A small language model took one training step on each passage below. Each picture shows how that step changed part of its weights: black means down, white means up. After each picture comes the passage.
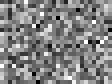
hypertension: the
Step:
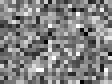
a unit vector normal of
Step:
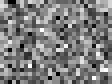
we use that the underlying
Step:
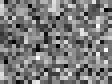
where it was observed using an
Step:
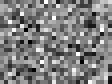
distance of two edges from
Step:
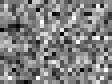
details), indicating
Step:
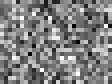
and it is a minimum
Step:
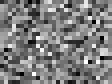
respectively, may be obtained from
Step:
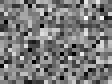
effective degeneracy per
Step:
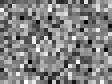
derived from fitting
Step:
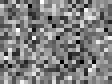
with a joint distribution
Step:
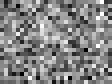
metric shows how much
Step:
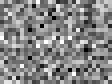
were randomly selected from
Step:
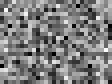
for various ATD
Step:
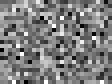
called `quenching'
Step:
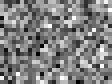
such, in order to optimize
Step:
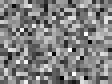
of the hysteresis
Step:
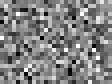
The following proposition shows the
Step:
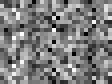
write down the same
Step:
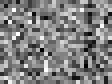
larger memory
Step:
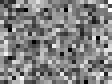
inter-event times
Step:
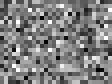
liquid flow (see
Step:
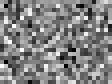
} \] The second model
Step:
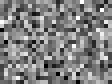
fact Fredholm
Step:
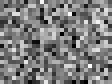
a bar. The upper
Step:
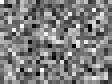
stars mark the
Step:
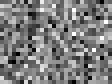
from the original
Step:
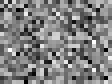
for all sufficiently large
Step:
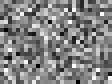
used the mean-average
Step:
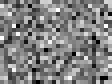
that $c$ can be
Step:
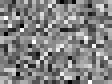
explore model-dependent
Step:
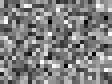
transport can remain
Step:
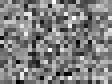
equation when it is written
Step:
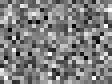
and its lift to the
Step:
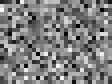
system states are depicted
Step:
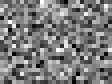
is referred to as the
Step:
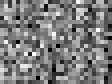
TTRR of the
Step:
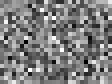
then $\forall N\in
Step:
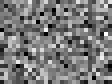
SDE system not for
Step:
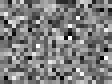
the temperature measurements
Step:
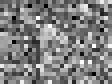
due to the $4$-dimensional
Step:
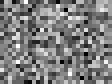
fluid mechanics model with
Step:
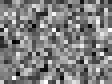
reference frame S'
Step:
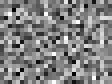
U) \otimes \lambda)
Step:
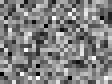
obtain the ``Soap
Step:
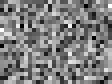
at the Josephson
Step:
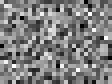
up, we proposed a
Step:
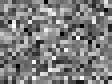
$\gamma$-ray deposition
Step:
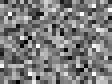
here, we find that, for
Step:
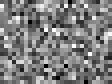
estimates of some parameters and properties
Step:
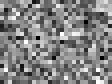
transitions take place
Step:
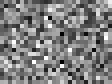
index and $\delta =
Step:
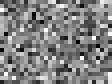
solution of attributing
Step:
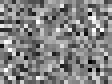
in the majority of
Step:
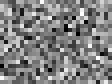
We remark that similar effect
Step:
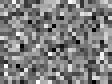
spin $\sigma$ and
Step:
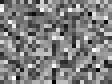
are included. The
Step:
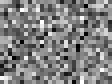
assume throughout the present paper that
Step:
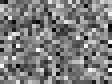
of every province, being
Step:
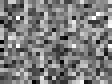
pre-fetching for
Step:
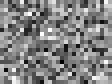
dipole. After some
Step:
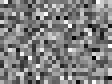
is a smooth function on
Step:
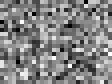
conjugation). Then
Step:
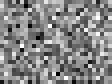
right of each map is the
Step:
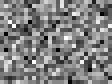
taking $\gamma=1$
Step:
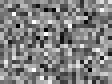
arms are increased.
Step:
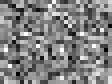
it remains to show
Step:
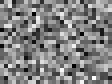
the triplets in the
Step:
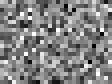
representative of all
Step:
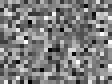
\begin{equation} {\cal
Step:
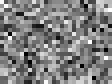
a point or has infinite
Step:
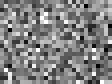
of the kinematical
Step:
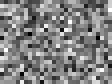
operators which generate an
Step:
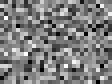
as \begin{align}
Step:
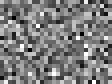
y, \quad \nabla
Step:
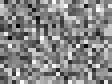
where each $i_k$
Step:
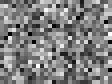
to zero in probability, since
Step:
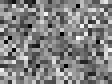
unrolled iterative
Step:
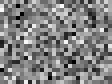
before we may use a
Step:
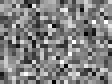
$W$. Furthermore
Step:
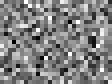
the Orion OB1
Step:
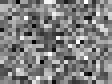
field theory on a two-dimensional
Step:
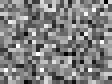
a variational wave function.
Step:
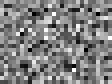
Key Contributions can
